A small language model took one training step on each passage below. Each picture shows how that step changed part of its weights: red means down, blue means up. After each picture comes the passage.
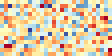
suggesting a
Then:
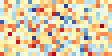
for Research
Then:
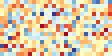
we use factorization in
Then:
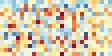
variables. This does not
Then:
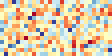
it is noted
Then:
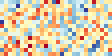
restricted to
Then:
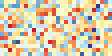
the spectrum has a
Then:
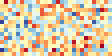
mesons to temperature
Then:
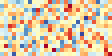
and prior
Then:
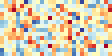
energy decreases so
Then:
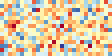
dependent on the performance
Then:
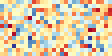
Dass, University of
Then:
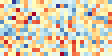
about typed variables.
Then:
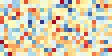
null collisions
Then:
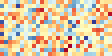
have seen for previous
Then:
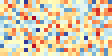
of a selected
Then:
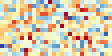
optically contacted
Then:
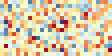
mean square
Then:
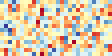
it lacks
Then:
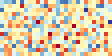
degenerate states,
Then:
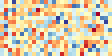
may introduce a
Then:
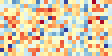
function is linearly
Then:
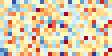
direction will mean that the
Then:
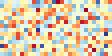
is plotted as a
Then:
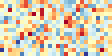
order the compensated
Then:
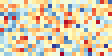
which body
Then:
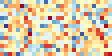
A vortex is
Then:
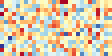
period of a
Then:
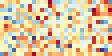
from rotational,
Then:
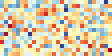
the power generation
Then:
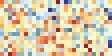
the bimodal
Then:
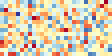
H I and dust
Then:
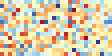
circuit; this
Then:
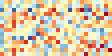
computing power,
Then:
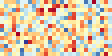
of the third
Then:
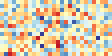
there is no direct
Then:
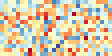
to increase and
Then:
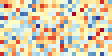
of cyclic
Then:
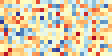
easily be
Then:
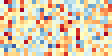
energy hadron
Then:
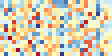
objects are
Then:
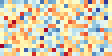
become well defined by
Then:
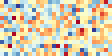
across the oil
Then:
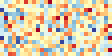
Until now only
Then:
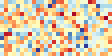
regions for local energy
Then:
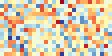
a consequence of
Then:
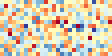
photometry obtained with
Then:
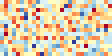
feasibility of
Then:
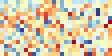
to relax constraints
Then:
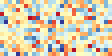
single similar image,
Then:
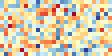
the topic in the
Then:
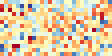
to learn the
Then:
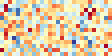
beam directivity
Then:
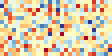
It may be able
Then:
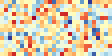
performance over LLM
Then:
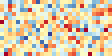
the massless scalar
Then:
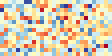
connected Lie
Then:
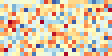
which in turn
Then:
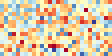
these features as a
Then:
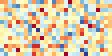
denotes the number
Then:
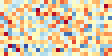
has degree one.
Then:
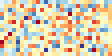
terms of quantities
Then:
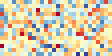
where the integration
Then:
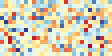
alignment signal that
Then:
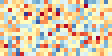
\Td along the
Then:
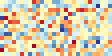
transition occurs is
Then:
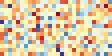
hand side of
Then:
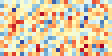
belonging to a
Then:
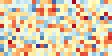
often found in
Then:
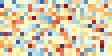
follow a statistical
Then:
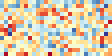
the rotation frequency of
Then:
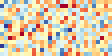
= blue }
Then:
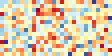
from the population
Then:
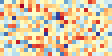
This transition is consistent
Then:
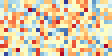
loops at
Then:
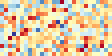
compared to the
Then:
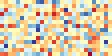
we have reported results
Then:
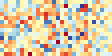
to account for
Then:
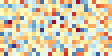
higher indices were
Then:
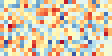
the CSM have
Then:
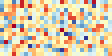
The searching
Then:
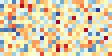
The complete solution
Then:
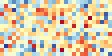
that in both particle and
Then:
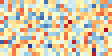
their varying
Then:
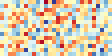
by the transformation
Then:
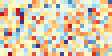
through the Upper
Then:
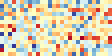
\approx 1 -
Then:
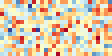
of operation of the
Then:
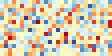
physical quantities and
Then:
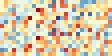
development of a number
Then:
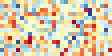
our kinematic
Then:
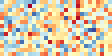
Gen {\bf
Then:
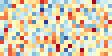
it can also come
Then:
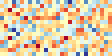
applicable because the
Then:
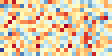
LDA (and
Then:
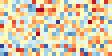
of the recently
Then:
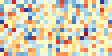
\caption{A flow
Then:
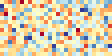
four controversial
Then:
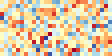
on the left
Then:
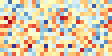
thus help
